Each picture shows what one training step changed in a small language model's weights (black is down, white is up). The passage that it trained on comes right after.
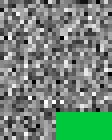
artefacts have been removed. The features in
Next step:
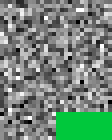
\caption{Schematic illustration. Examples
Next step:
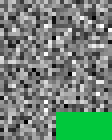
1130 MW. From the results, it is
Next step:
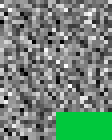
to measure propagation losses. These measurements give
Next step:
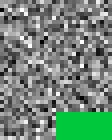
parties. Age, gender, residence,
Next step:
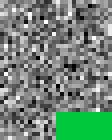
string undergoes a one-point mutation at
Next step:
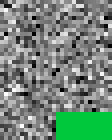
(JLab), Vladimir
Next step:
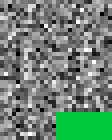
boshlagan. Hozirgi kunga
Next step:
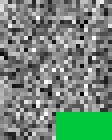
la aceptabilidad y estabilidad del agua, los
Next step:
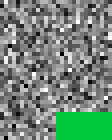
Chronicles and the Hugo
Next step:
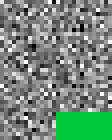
пайтда, шуни ҳам
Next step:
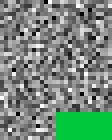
direitos. Referências 1.
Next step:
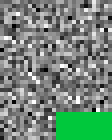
intersectional needs. The analytical procedure breaks down
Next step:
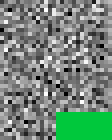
ортиқ турдаги бегона
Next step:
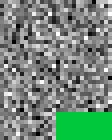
Садовый** № п/п
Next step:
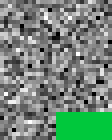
school districts, municipalities,
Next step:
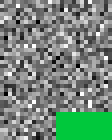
مناطق مختلف
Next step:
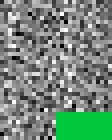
zeigten in Untersuchungen mit
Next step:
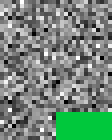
work well. " Nursery Worker:
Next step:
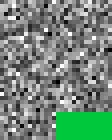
synonym or incorrect translation 0.10
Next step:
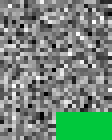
for the Determination of Environmental Costs
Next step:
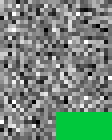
получить до 8 кг урожая с
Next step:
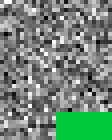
nature, signed by Tsar Boris III
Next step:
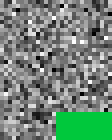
of our results then follows from that of the
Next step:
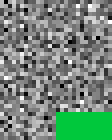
FOOTBALL TRAINING
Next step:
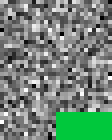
Müslümanlar deyinceye
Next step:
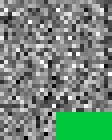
в Управлении печати и информации
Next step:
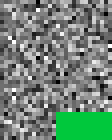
on the energy scale -- i.e., proportional to
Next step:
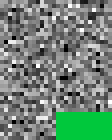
- bu inson dam olish va kundalik
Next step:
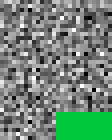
and Early Seedling Growth
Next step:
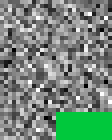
partir de referências bibliográficas e
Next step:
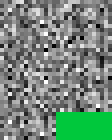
4. Б.Б.Муродов.
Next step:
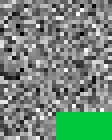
kripur. Kjo ka
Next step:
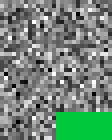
bo’lishi mumkin. Innovatsion
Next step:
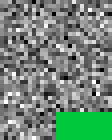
yoki bargi uzilganda undan
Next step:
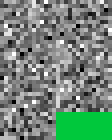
indicates effective moisture removal and concentration of solid
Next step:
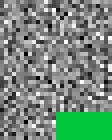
тартибда ишга жалб
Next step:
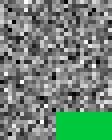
body. As a rule, only under the influence of
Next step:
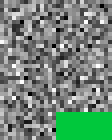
textures can be achieved by cyclic group
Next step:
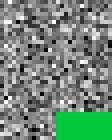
Lecturers N Mean SD Remark
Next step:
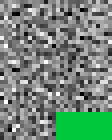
Тургенев и др. Для
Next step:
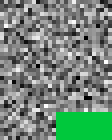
meetings, pedagogical workshops,
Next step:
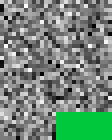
en goede communicatie-skills.
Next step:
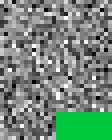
Natural fibre ! Can natural fibres
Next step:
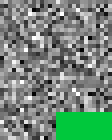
adopted for this study was descriptive of a survey
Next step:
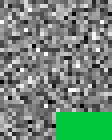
command decision that has *inkracht*, while there
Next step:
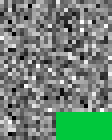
tiklanadigan energiya tarmoqlarini rivojlantirish
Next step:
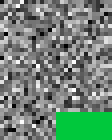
of five Pempek Palembang
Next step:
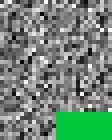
spillover effects among different commodity types.
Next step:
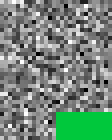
& EPCI N.B. : la carte
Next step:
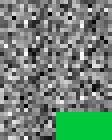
intradermal injections of modified hyaluronic
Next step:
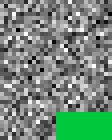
e da confiança legítima. A
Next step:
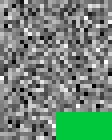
Types Of Problems From Algebra To
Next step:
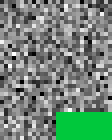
the overall prevalence of psychoactive substance
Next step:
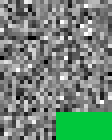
a collaborative work using the motion detection system VNS which
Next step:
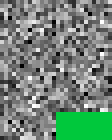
to display our results, making them easily accessible and
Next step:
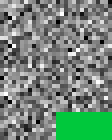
Eq. \eqref{eq:coeff1}, setting
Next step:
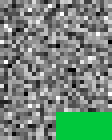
Exposition (DNA End). Methanogene
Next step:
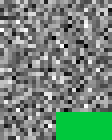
universals; humanistic values; intergenerational
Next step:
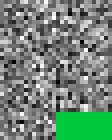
area is characterized by a block structure throughout the studied
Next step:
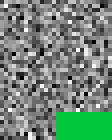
budget (*Reuters* 2021). Since the
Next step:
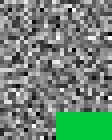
vertex is associated with a \emph{round} number
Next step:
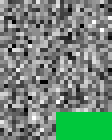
científicos publicados entre 2016 a 2020 a partir
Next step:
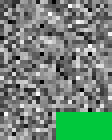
trenowania * można było
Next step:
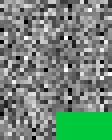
thereby only partially representing the autonomy of
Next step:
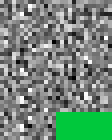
the VLA archive. The data were
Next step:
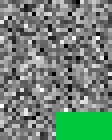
Hourly determinations of free lime and
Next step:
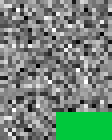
the fine-structure constant are based on the fact
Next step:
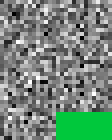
años, mediante los siguientes
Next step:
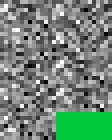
\usepackage{bm} \usepackage{amsmath,
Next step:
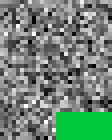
for initial collaboration and Jelle Hartong,
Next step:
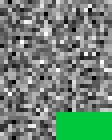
jihatdan yetuk kadrlar sifatida
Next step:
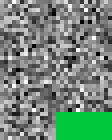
usuario y así contar con el
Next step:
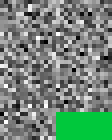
well as scientific excellence, with DA being a
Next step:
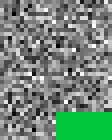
Отабоева, *ЎзФА
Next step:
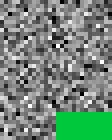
30°C. Note that the C18:2 data
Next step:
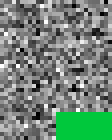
monitoring of virtual assets: international standards and challenges of
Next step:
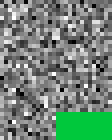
vigorously with a larger sample, a possibility that
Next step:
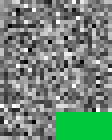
a Rural Tertiary Care Hospital in
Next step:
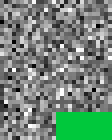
deliverable will be updated at M18 and
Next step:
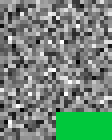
sets. Results were obtained by 5 fold cross validation
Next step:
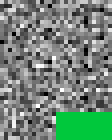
magnetic susceptibility coils and the Linear
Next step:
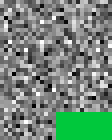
autori specifici (Calderón de La
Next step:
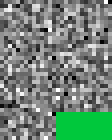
farzandiga yarshmaydi. Onaning
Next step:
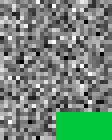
para criar uma relação coletiva de jogo
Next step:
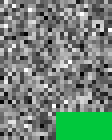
result in poor comparisons and conclusions
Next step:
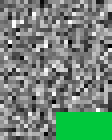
Bournemouth University UK 2022
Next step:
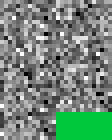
satisfaction of employees supervisory support and
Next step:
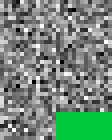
os desafios quanto os avanços
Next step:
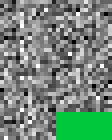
also proven that the set of nodes participating in the
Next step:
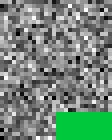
into an active tuberculosis state. It
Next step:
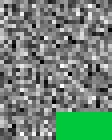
Bolalar til o`rganish mobaynida
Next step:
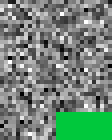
experts, but also to process it keeping unique individual
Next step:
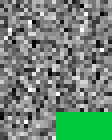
Area occupied by photovoltaic power
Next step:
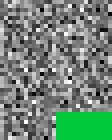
being a hero, it's about being a good
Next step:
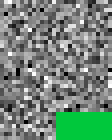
operation of a laser-plasma accelerator
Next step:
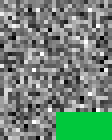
the fourth model, train loss shows a positive increase
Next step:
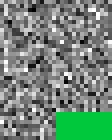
sources which provides an estimate of the role of source orientation
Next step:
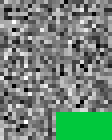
aliança inconsciente da população
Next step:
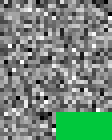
со случайной передозировкой
